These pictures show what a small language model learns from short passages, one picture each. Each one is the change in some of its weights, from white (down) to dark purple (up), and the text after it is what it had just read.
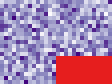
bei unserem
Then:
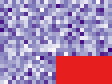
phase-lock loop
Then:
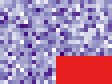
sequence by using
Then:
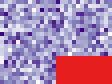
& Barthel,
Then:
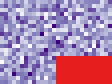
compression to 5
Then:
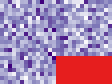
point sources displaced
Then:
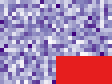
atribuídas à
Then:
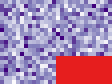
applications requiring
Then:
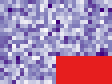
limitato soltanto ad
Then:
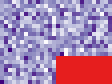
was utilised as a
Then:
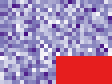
on the scale of the
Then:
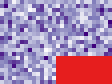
природе эмир
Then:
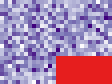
the coupling with the top
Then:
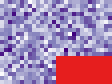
be observed from figure
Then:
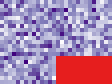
ordering. Notice further
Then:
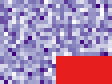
cross-correlation function
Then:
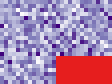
is performed to extract
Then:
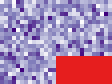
and carefully
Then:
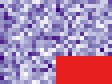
analytic solution for the case
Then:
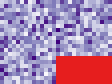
3D struktura
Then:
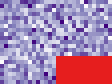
abjad hisobiga
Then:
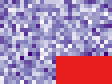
for an initial drop
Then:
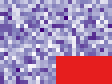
of the channel with
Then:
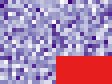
further enhance thermal
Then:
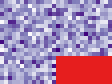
применимые по
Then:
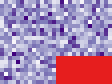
the phase-matching
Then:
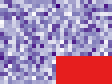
new avenues of
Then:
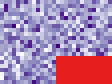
one. Thus, the
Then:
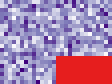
DX$ Decays
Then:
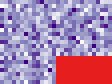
the scanpath
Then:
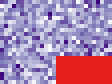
angle defined by the
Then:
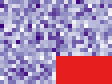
flankierte der
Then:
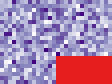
de alunos com
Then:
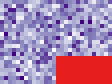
Amani Y.C
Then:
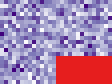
exploited so that
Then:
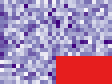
muon type neutrinos
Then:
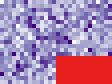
that other materials with such
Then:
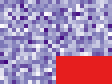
se estructura en
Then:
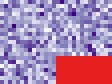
in Anspruch zu
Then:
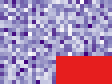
Dil Kurumu
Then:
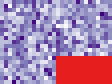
cable response,
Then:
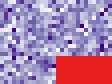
uchun alohida
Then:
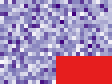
the total lensed
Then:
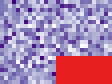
whole studied range.
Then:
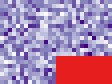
as independent when in reality
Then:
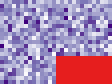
of each bin varied
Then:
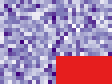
in a flat and
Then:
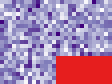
verificou-se que
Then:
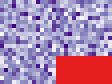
pela equidade.
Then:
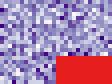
педагога з
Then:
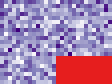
de medio millón
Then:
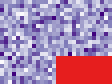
há décadas
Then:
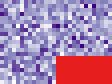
a space of resistance
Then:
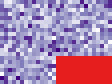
uma nova definição do
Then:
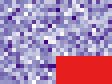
C_p dT +
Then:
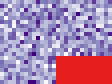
em relação às
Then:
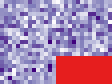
é o único
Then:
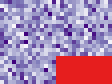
social acorde a las
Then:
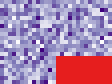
и стандартов
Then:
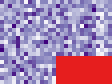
from the corner of a
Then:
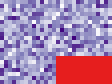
second, i.e.
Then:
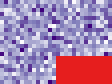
with respect to the source
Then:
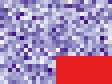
pelo organista –
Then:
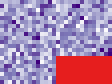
this end, we collect
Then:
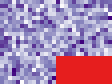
mão de qualquer
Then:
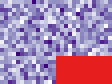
zero modes of the various
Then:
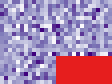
a geometric interpretation of
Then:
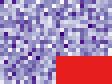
6 trabalhos
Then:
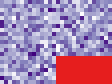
to define the following function
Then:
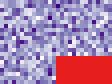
Korban. -
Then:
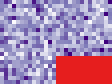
do Tribunal de
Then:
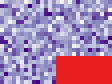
46 Sibling
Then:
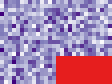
limit, as the quantum effects
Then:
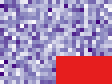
k}$. The moving
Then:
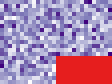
states. Steady
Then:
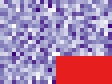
или на палтус
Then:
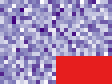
gauge invariant
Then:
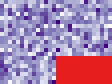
rad etish
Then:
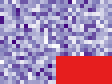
and the coupling constants
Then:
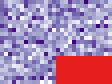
utilizados de forma
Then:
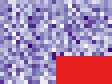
obtained directly by simulation using
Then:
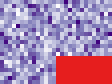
el escenario de
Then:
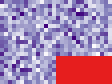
front are plotted
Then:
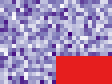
can reliably
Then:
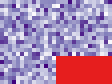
a edição é
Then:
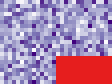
the \SIV\ emission
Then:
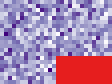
Arquitetura da
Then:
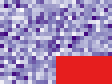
where $\+ Z =
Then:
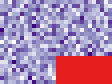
the scale $\Lambda$ is
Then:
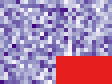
lo que demuestra
